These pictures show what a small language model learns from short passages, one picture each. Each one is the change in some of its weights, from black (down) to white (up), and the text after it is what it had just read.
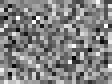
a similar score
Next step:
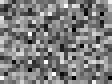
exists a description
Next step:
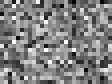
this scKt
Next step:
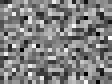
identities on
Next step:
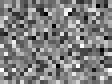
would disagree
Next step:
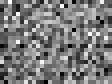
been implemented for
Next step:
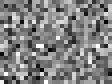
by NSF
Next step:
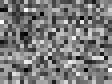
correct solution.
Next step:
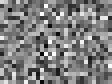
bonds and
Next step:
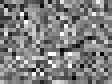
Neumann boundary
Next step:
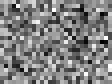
highest root yields
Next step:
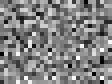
on the value
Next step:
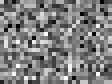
functions we introduced in
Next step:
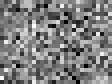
23 questions
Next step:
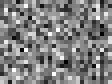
the notation it is
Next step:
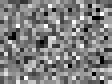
with the study of
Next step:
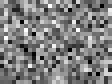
the possibility of
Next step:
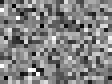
similar studies on high
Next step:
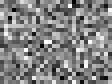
a list of
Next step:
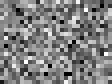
contain the same
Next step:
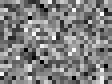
interviews and
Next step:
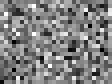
the shape of
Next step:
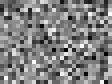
thus $q =
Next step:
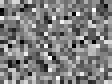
and G_y
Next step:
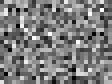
linear forms, say
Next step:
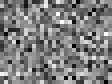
= \intinf
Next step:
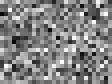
relevant station,
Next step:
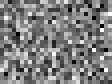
of the fact that
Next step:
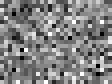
the study design.
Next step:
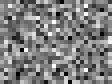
the control group's
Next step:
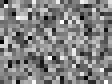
satisfaction and
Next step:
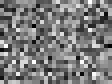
Carlo results
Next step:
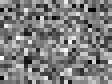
which is in
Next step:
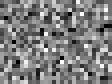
to adopt new
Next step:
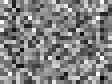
we suggest
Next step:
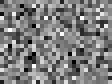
operations can be
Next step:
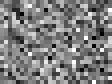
consider the discrete
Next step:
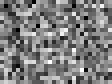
two paths such
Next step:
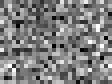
pulse position
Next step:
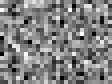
derivatives of
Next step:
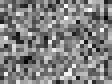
that first.
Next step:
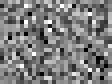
education and contribute
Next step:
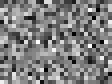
links that
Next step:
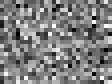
some of the
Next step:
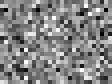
examines the
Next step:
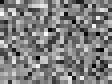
Q \left|
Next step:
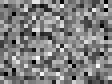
food processing. This
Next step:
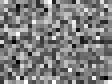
of planning and
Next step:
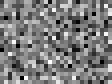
the major specialty
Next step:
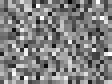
inclusion of a
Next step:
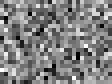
give an explicit
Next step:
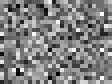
and the function
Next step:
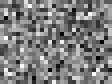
say that $\mathcal
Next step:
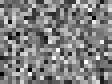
and skin
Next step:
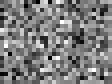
& \dim
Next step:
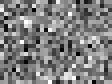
of men.
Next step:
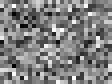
an iterative process
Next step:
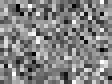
shown that the role
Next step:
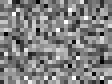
occurred in the
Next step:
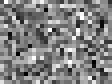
have read and
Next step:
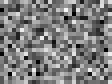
union of
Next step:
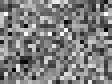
issues. Therefore this
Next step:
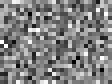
It was found that
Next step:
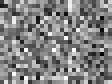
in the research area
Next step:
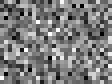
the singular edge such
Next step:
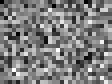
and only if
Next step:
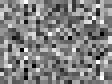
the expression of a
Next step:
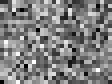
\sigma +
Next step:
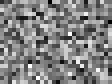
$d$ on
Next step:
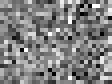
the topological case
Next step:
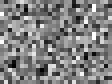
with a diet
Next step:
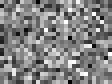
sum in the theory
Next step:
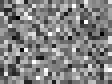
the complement of
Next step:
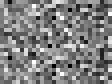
are exactly the
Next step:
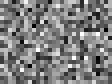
selection of one
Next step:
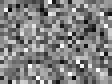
$J$ and
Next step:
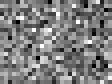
i \rangle}}
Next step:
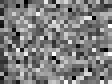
of the theory of
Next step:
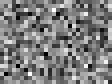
group $\Gamma
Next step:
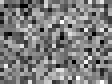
linear operators. We
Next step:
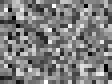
and Online
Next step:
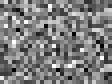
all statistical
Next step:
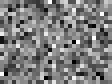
A_f and
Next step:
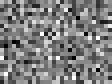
be of utility
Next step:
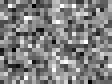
users of the
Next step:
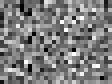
differential equations. Since
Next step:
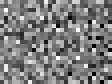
wields the
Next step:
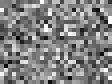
since this builds
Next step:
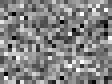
a resource
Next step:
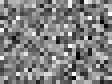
classification error
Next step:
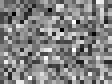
location information.
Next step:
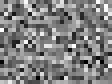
A common classification
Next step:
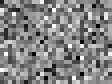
response after an
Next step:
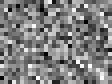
$\epsilon$ and
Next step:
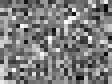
M, et
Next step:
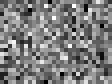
derive estimates for
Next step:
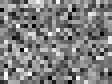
the multiplicative
